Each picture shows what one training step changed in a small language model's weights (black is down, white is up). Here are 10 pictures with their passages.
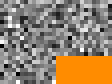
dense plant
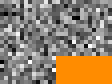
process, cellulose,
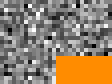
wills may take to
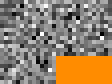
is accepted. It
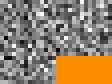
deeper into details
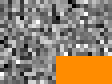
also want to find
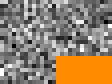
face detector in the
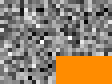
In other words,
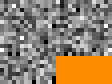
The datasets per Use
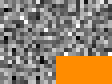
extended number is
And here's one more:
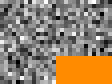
model of MDA,
